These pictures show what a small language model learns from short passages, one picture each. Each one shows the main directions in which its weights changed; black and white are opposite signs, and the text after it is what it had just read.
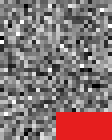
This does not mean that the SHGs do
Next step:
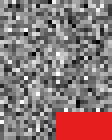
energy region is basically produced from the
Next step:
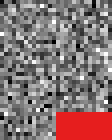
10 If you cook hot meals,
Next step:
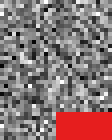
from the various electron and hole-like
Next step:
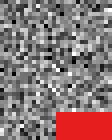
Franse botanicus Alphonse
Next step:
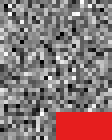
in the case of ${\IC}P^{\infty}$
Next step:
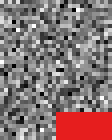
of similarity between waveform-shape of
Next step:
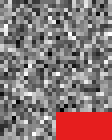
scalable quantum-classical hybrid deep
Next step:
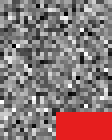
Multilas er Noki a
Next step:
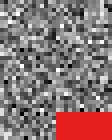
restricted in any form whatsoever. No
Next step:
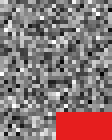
de serem representantes de classes menos ou
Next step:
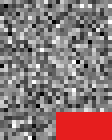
4; C5 - Orange yellow =
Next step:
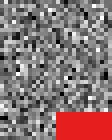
in superficie non ci permettono
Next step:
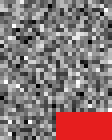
casa. Porém, pode-se
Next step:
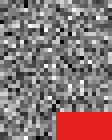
Aguascalientes, con el fin de
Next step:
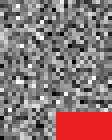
estudo, Silva *et al.*,
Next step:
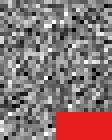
EVALUASI KINERJA
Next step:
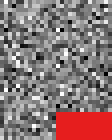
is why the study had the aim to identify the
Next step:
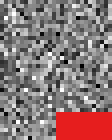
se mantuvo compleja en relación a
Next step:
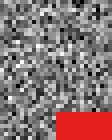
hombres para acceder a roles de
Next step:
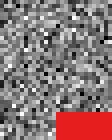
and the challenges encountered in this
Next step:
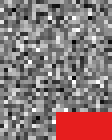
431 с. ALISHER
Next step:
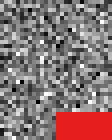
Козлов М., Петрова
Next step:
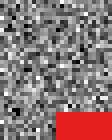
and oriented to the needs of
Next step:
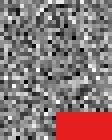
conducir a impulsar la colaboración
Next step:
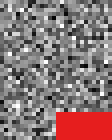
tourism growth. Moreover, local governments
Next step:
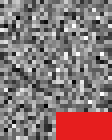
links. They comprise a large
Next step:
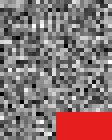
the rule that particles which find themselves
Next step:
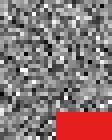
has been considered because geometry, boundary condition and applied
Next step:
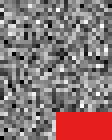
signifikan. Selain itu,
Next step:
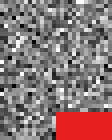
online in the Supporting Information section
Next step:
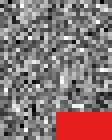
ҳамда улардан олинган
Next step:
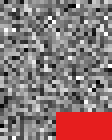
zamonaviy romanda biz
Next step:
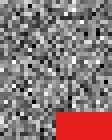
display a repulsive behaviour
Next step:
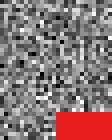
joint decision between husband and wife
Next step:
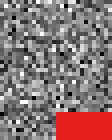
Total smoke release PHRR
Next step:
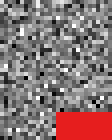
om keuzes te maken die op
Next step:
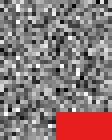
THE SAME TIME).
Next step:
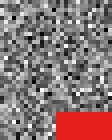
развития и оценки их
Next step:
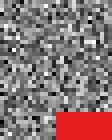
of the local dark matter density, see
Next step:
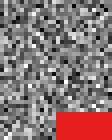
estudio de Sánchez y García
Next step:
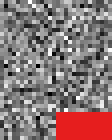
as suas formas e contextos (Ong
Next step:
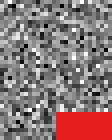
Dalam konteks pembelajaran abad
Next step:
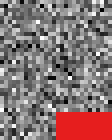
trail, which includes the student's
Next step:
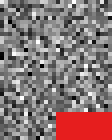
Samarqand, Buxoro,
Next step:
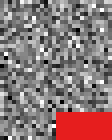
rather than the mushroom itself. It
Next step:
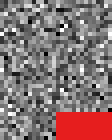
pendekatan secara individual dan personal,
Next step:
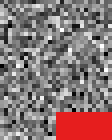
ser utilizada nos casos de violência
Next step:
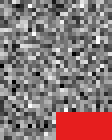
is dual to the decoder graph.
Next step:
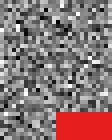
of interaction in their practical classes. Therefore,
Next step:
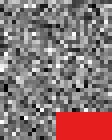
modulations, whose correlation length is greater than
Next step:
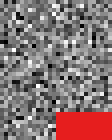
UK. Furthermore, few scores were
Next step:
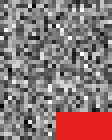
extent Teaching Methods Improve
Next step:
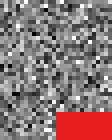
иккинчи йўналиш
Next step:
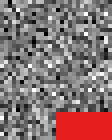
which both contain three $s$ quarks and
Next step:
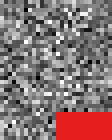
and Hard protocols, respectively. For
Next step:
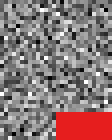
use it without asking your permission if they
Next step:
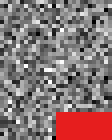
Kokiling eshilgandir,
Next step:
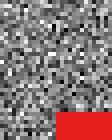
\section{Sample Selection and
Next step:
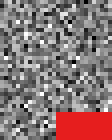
Figure 2.5: Sensitivity of
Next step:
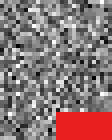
young adults aged 22-29 in
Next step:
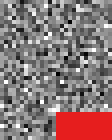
understand more broadly what challenges and benefits
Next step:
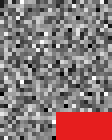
assuming Poisson distributions for the
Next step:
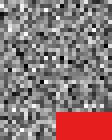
forest disturbance using hydrogen
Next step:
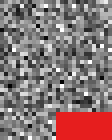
in Scientific Research and Development
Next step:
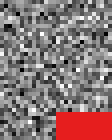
Alamos National Laboratory, Los
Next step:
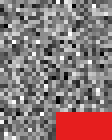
(pink) are contained in the same
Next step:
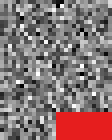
challenges & opportunities (2023):
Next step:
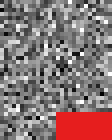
that the charge at the center of the
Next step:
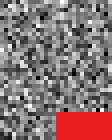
communities in early decades, and to
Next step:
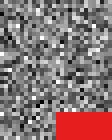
contents at least. As described in the
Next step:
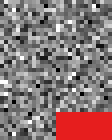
of the delocalization of pairing correlations is
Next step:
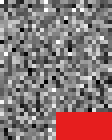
in the situation of everyday communication on
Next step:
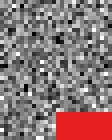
$K_{ISCC}$. From a
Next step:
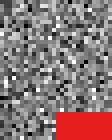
pemodal (cukong),
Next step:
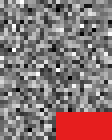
of the data. Sisay Haile,
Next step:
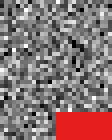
shrimp paste powder. The
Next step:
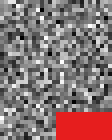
juego en red y un uso
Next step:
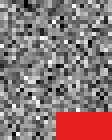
bio-based systems, increasing regional
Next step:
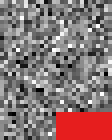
hisoblanadi. Ushbu
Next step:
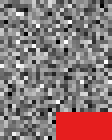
iron was repeated till it was free
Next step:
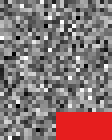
a certain period due to exceeding import
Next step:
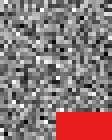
both scenarios. NPK5 was the only
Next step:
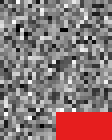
Si differ significantly, with arsenides
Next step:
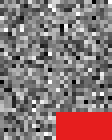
историю. Перевод
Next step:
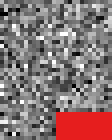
the road pavement. Effect of
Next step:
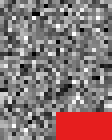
Quantum Effects and Applications,
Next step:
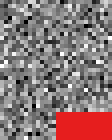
$n$ previous attacks and these attacks have
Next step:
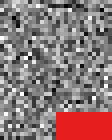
absorption is negligible ($\kappa <
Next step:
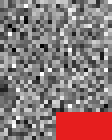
yo'l qo'ymaslik
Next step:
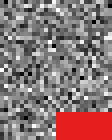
the so-called primary and secondary
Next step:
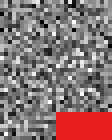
of their own corporeality, which is
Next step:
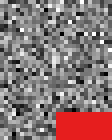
by an induction technique. All of the
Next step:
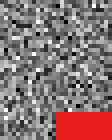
12. Cheremisina E.N.,
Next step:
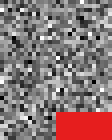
The onset time of block, both sensory
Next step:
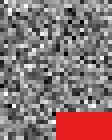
effectiveness of self-regulatory
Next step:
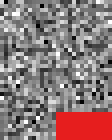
the Dementia Programme pays
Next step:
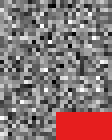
analysis, and concept of pay-off matrix.
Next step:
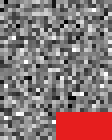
awal dalam teknis analisis
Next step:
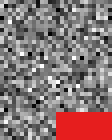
for the assessment of spasticity, associated
